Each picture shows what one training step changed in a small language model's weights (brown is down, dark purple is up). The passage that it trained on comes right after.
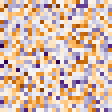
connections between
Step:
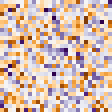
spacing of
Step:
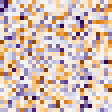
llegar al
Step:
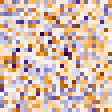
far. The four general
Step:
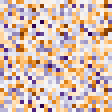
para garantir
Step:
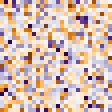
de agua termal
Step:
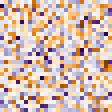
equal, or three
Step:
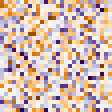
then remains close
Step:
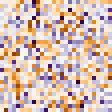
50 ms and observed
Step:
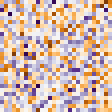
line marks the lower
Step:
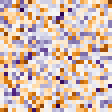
dispersion relation is
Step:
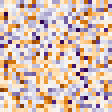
von Staub und
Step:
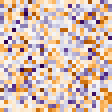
equation, giving us
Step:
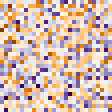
idea on the magnitude
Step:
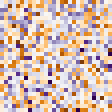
что родители
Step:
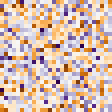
Cek Lokasi
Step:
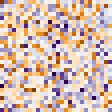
layers with the same
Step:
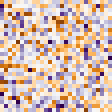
va LSG ni
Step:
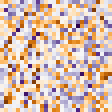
statistics may be
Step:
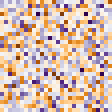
sont que de « simple
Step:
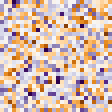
An apparent
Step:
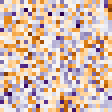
collected for the
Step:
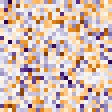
Zuge einer
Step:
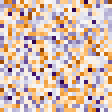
На даний
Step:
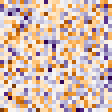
follow a Gaussian
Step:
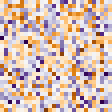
evolution of the quantum systems
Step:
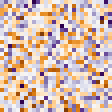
of a young
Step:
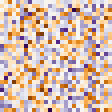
functionality along each
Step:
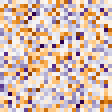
with raising and
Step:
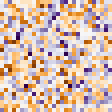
of the fluid
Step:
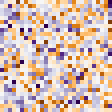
and protons)
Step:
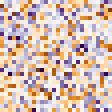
\delta$ has a
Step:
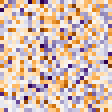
los intereses y
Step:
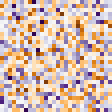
tradicional não
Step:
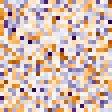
velocity profile.
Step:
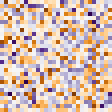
line points were selected
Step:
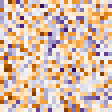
of the Ice
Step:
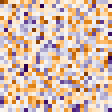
seria projetado
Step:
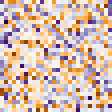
matrix product states
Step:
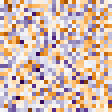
в числе
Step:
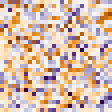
which would usually result
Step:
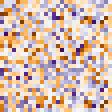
educational process and the
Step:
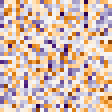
so is due to the
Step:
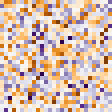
dan standarisasi
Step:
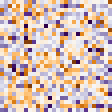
de suas componentes
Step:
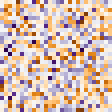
and time $t$.
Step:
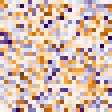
of parameter variation
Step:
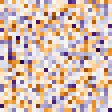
status and
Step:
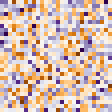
de concentraties
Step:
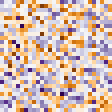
with vertical lines.
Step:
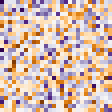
eski nomini
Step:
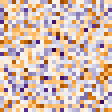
performance, which does not
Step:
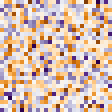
de Economia
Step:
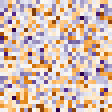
\newblock {\em
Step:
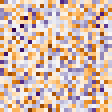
version. Fig.
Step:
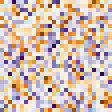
of the distribution function.
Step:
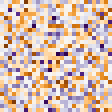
skin. This is
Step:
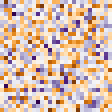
for scalar operators in
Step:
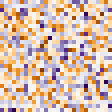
find whether the
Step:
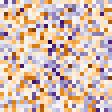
1 to case 2 to
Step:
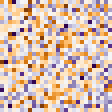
banda ancha a
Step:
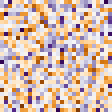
dar a conocer
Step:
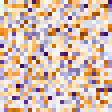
gauge invariant quantities
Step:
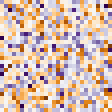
fundamental principles of
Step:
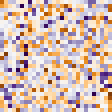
times variation in spatial
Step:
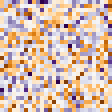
the species evolution and
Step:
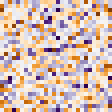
xos etik va
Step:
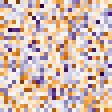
to halo mass relation
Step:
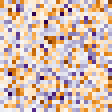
es muy personal
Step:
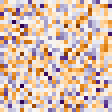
for speculations on a
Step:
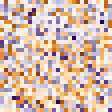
lattice sites and
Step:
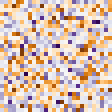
one oval per
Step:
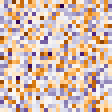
cultura y el
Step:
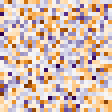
formed by resulting
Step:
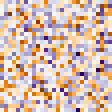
\propto &
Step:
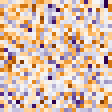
the Arts of the
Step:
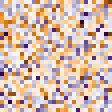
indicate roughly
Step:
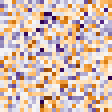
Durch die
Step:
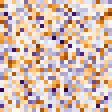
are clearly seen in
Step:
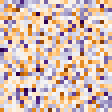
$f$ in terms
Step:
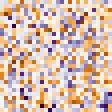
and structures, using
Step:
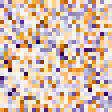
$K$ is the
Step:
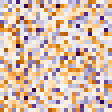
single molecule
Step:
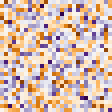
rapid fluctuations
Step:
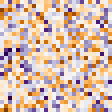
respondents was that
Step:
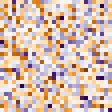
solid lines.
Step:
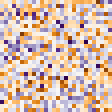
more systematic
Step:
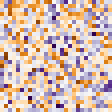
the glass due to
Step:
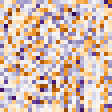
not be directly
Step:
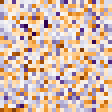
suppression for
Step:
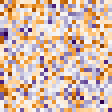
the results of the
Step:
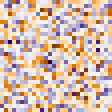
va frazalarda
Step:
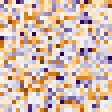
og gi en
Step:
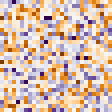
A chilei
